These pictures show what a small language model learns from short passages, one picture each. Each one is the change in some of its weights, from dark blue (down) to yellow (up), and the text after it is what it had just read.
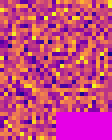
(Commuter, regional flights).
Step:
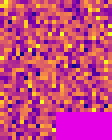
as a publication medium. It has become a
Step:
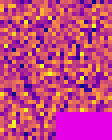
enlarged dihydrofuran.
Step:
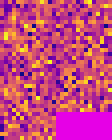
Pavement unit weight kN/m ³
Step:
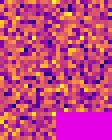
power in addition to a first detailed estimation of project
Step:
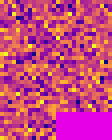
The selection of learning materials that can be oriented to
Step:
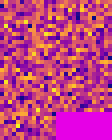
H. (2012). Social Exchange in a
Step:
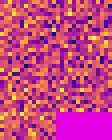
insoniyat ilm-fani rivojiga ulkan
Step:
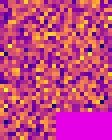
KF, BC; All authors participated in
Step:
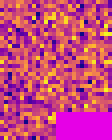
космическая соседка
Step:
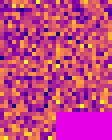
[Methods and systems of artificial
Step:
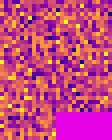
evolución controlada con bloqueador de
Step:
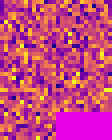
Theorem 14. Let G be an
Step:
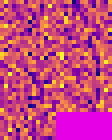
доцільність використання в науковій
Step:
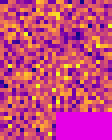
daerah bencana, mereka tidak
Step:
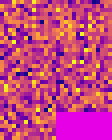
model.¹⁵ The resulting dielectric function
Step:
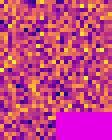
10 dk’da bir panellerin
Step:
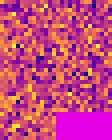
to involve as many stakeholders as possible in a
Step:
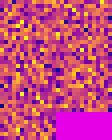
thick extruded Torlon 5030
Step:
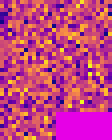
spectroscopy, SPC at 2D level
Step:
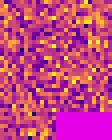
volition segregated themselves from others because
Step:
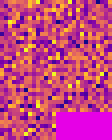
damaged, so it was necessary to experiment and develop
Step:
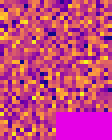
Primary Health Care*. 32(2),
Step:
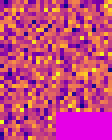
shodiyu lazzat soʻzlari
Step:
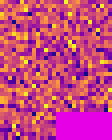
Leuven Procurement Supply Chain
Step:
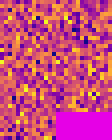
elementlardan tashkil topgan yaxlit tizim
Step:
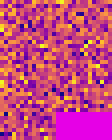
epileptic seizures, instability of
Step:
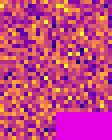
постсоветского пространства //
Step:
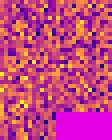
of buildings, like in the case of
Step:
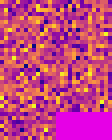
Teresa, duas grandes
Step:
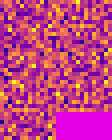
N.J. and A.R.A.
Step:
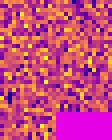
В основе этого метода лежит
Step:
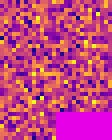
penilaian kinerja penelitian dan pengabdian
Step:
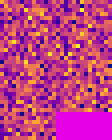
Investigación y Tecnología
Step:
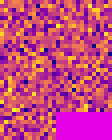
field, which facilitates existing management routines while
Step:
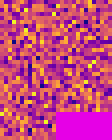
eksperimental variantlarda eng yaxshi
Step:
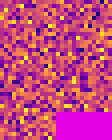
include: Administrator Tool, Curator
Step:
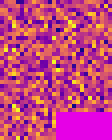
رياض أطفال خاصة
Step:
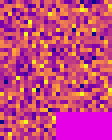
the Egyptian Museum) -
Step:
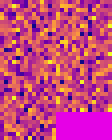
Bu eserlerde dolaylı yollardan
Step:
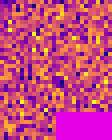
loyiha yoki mahsulotning o'zgaruvchan
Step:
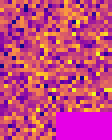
Y. Hierarchy of Effectiveness Model
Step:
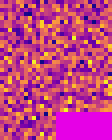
около одного гектара.
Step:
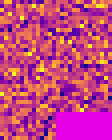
fully encapsulated by the means of using software
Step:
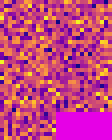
de la EPS, con el fin de que
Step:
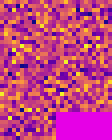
collection, essential elements and features of the program were
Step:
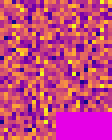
common traits in mycorrhizal
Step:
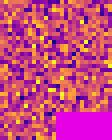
людини чи декількох
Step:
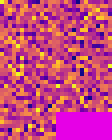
seven layers. - *Rakta
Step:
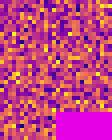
Sex-Limited Environmental Character
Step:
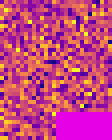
mehnat shartnomasini qayd etish,
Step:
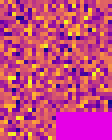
The State can and does act as creator, not
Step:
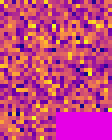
did talab etiladi . " Telba "
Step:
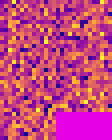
and managing a business portfolio. This
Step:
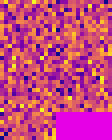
transform transfers the image from the image space to
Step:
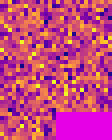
e pandemias, pois através dele
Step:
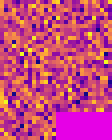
rapid prototyping capabilities [6]. The
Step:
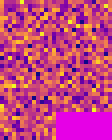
6. Bu metoddan og'zaki va
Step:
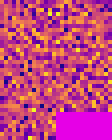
buoyant is called Total Floating
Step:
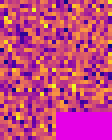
та інтерпретацій конкретних
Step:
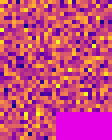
y coeficientes de sendero para variables
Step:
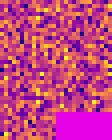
cognitivas humanas utilizadas en una actividad
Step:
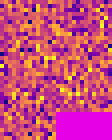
its effectiveness against weeds was determined.
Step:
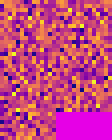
nazariyasi va metodikasi - 13.00.09
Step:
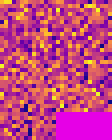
Programme World Conservation Monitoring Centre
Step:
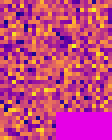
grafikasi. Audio va video texnologiyalari -
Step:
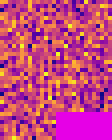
& Kalita, 2009). A similar concept of
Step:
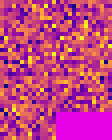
is the effective concentration, which can not be
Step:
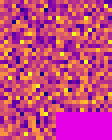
of judicial flexibility on this requirement, especially
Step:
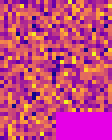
showing horizontal striations. -
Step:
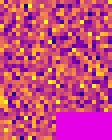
in cities or abroad [17]. While
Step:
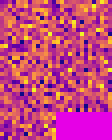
des Stichprobensamplings
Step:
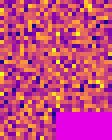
baseada na distribuição logarítmica
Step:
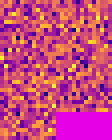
aspectos que el docente toma en cuenta
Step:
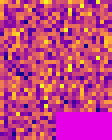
Überprüfen Sie
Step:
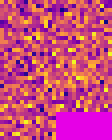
especially interesting: the condition is local for
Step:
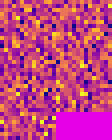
catalogue of ancient ports
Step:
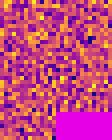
mobile crane operations utilizing transparent
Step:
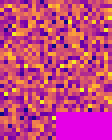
used solvents, dimethyl
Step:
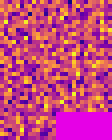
model the dynamics of the evaporation process
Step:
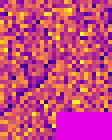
findings of this study are available upon reasonable request
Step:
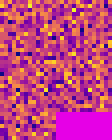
- Development of the Virtual Ecosystem for
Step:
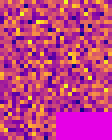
on peut visionner des vidéos
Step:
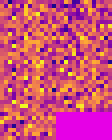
муҳофаза қилувчи
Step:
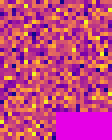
high-quality disaggregated industrial
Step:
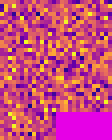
interesante, dar din păcate în
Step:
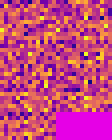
experiências do aluno para preparar os
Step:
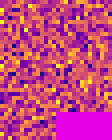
Correani, A., De Massis,
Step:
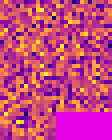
devem evitar *greenwashing*
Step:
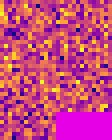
o'tkazmoqda[5]. Savdo
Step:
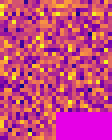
hám palız eginleriniń
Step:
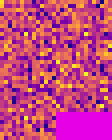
kompyuterlashtirish yuqori cho'qqilarni
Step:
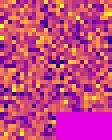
pets and companions, for hunting, as
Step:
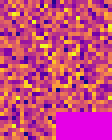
if (correctly) designed to prevent
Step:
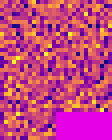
due to the enhancement of mixing and chemical
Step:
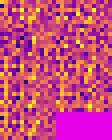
FIZIKA VA TEXNIK
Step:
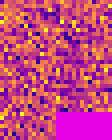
ularning zaminida odamlarning bir-biriga
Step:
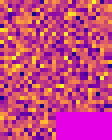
Lake Tana. As a result the weed
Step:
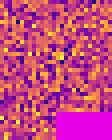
indudable influencia de François
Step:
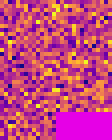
de los mismos con el transcurrir
